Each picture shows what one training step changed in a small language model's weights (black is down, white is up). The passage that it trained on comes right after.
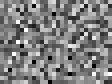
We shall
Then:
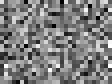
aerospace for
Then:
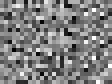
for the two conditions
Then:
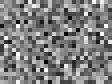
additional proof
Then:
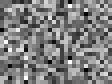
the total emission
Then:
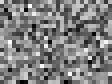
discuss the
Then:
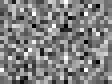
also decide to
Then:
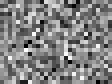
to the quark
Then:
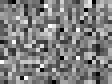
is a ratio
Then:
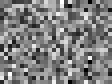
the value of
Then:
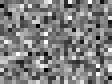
well as during
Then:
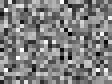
we show that the
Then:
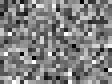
$P \to
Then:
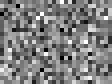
validate the
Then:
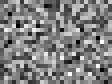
the intensive
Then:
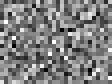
such cases,
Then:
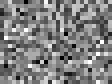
be analyzed
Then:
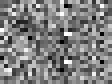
total magnetic energy).
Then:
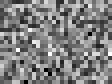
the null
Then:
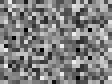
allow for more
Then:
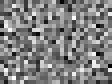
will enable
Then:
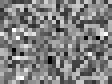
the various
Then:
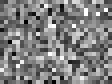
by making use
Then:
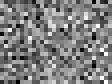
treated as
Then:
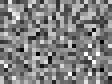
following processes:
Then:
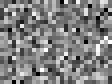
a third
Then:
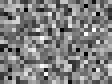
considering the
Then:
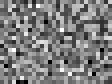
level is shown for
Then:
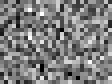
problem [8].
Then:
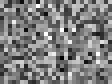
the exact value
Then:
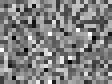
The large strange
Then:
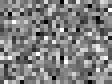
but a constant high
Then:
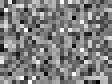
we find for the
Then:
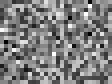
the conditions at the
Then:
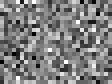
\gamma +
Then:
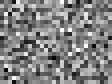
that at the boundary
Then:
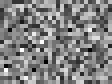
the BH
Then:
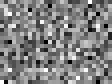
function of integer
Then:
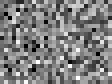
From this point
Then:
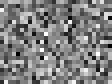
in the original
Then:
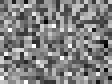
provide a
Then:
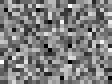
experiments and those
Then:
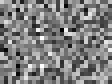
calculated using the
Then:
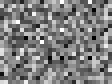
different positions of
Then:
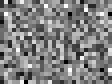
assume differential
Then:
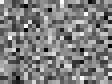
or without
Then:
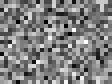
of genes
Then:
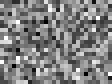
on spectra that
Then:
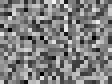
of the cable
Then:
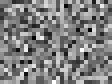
the energy density
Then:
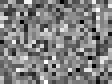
is resolved
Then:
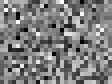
interaction potential $\exp
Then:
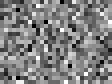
LFD such
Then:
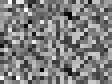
none of the
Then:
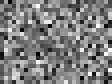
eleven processes
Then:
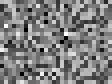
line for the
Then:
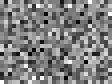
parameter space of the
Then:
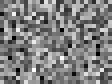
is connected to
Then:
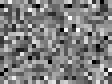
a reliable
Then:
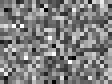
and select
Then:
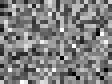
control the
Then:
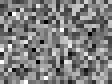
value of the energy
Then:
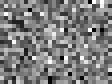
selected as
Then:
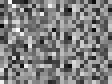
finding that
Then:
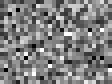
field theory approach that
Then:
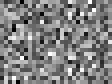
as \bea
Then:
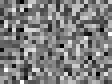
take a
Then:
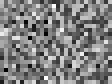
& MCG
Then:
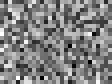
following contributions:
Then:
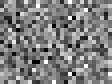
never been
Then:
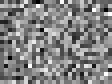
to explain
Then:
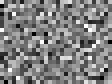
cross section,
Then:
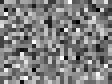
a BEC
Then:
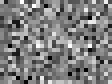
easy to
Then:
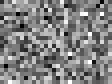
the potentials have
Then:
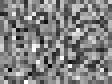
is that this term
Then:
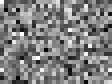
stage with the
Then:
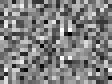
as the KS
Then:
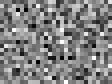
For temperatures above
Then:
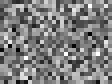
the form of the
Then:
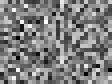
CDD is
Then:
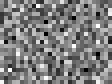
source of additional
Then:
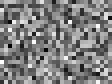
second in a
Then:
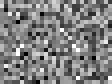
After $t
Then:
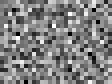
no conflicts
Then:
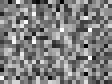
wide (a
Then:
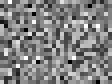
formation of potential
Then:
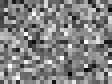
vortex line
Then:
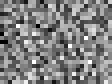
relaxes to
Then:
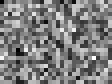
based on the
